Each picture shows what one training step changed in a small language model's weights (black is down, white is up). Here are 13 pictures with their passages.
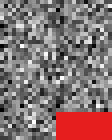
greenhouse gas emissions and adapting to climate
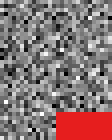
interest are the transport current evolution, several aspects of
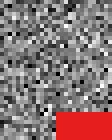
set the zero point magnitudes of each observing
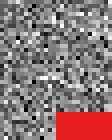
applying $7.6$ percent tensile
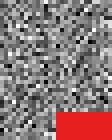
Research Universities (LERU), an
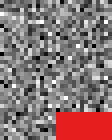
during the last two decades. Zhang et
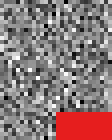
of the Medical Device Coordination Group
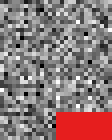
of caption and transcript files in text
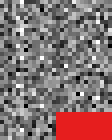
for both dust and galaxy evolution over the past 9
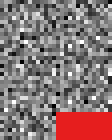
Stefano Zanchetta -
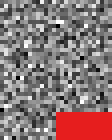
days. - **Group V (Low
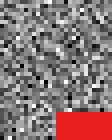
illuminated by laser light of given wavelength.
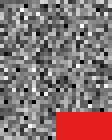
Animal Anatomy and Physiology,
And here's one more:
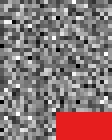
pairs of gapless edge states while for
